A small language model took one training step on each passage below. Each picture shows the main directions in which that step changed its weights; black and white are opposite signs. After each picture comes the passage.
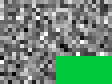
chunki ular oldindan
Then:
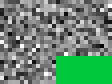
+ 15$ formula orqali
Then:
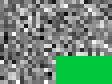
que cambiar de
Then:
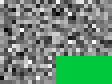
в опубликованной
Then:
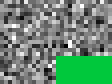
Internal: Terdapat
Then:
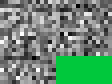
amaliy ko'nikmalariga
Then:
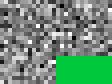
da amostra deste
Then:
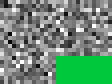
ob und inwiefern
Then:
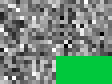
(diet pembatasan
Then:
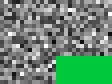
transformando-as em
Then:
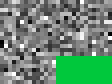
Berdasarkan uraian
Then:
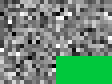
2. Úlceras
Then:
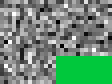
Village have even
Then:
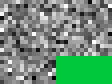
йилдан бери 193
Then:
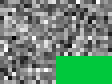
яких можна з
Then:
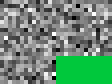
цій основі матеріального
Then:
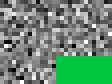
bu da ümumi
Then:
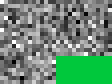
innovatsion ta‘lim texnologiyalari asosida
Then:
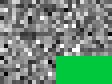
yang baik diukur
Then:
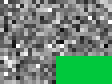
através desse movimento
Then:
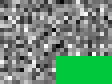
va alohida yondashuni talab
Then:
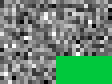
Evidencia científica y
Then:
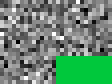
va ehtiyojlariga mos
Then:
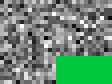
Выявлено, что
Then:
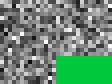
sifatida ko'rish,
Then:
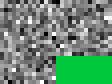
sciences humaines et
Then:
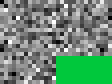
jarayonida go'yo bir
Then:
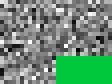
seems likely that
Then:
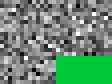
[...] a verdade
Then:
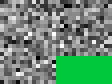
ravishda ortishi aniq
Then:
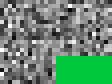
دبي المالي.
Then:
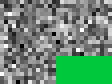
Urganch shahrida
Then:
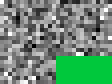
méditation avec son
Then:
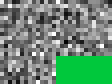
boshlandi. Ushbu
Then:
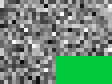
. “Alisher
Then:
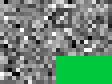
dastlabki yillarda
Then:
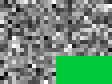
ya había tenido una
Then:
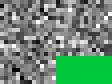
pantai. Di
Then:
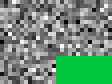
erfüllt 5
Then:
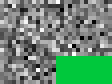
class VIII of
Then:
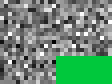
ҳимоя қила
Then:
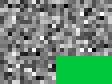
ролью была роль
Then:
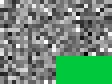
tributario. Sin
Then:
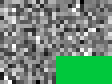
та інтерактивні
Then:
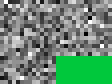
atividade física a base
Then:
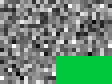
систему информирования
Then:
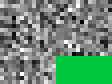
Available online
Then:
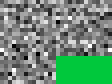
батьки надають
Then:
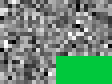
kerakli narsalarni
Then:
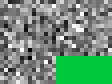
escolar pode ser definida
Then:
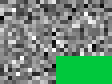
що перебуває на
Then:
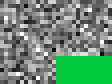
судейской тематики
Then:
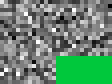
elle plusieurs
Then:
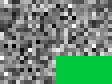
immigrant students was
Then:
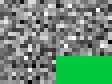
renk anlamında
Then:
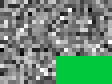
تضمین می
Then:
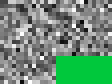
los colegios como un
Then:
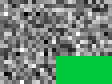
uzunligidan bilish
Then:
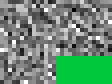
los rudos de
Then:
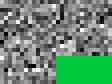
Tehnologiya asosidagi
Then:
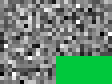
que vienen impuestas
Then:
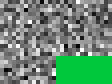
Development". *Science
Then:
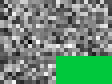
// Eurasian
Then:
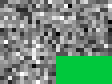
the Ottoman
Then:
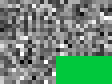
o Capitão
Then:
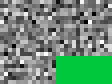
Tahririyat fikri
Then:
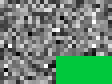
influence of their near
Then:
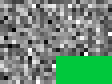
la misma; por tal
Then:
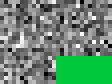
tanto, a análise se
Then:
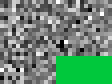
va resurslaringiz talab
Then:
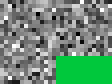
estos dos ejes no
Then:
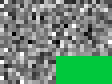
autodeterminação e
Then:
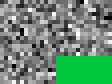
слой? Если я
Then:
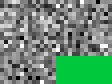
minha formação na
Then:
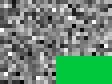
gust sau de
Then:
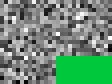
mental (PSM)
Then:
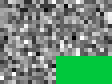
com o vírus
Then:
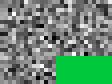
semelhança de
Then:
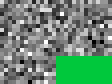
географического общества.
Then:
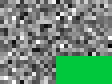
AND SONS,
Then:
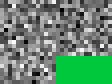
aquel entonces,
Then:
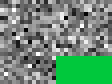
yoki tadqiqotchilik metodlari bilan
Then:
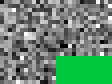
закладах охорони
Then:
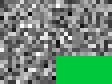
discutir temas
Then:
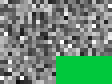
individual differences and the development
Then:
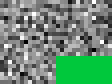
shamollash va yuqori
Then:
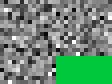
In this article, there are
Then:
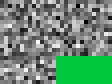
a análise da evolução
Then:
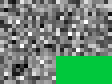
faturamento após a
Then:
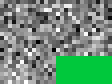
Қора плёнка
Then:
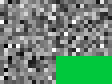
Author Declaration:
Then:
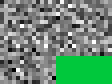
Сковороди від
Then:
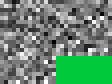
bo'lganlarini ham
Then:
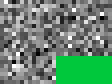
die derzeitige
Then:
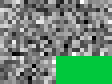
yoshgacha bo'lgan
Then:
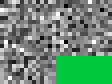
ham xodimlarning ish
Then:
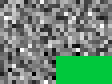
recursos. Diante desse
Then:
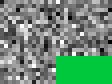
Народной Республики /
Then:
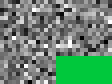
imkoniyatlari va vositalarini
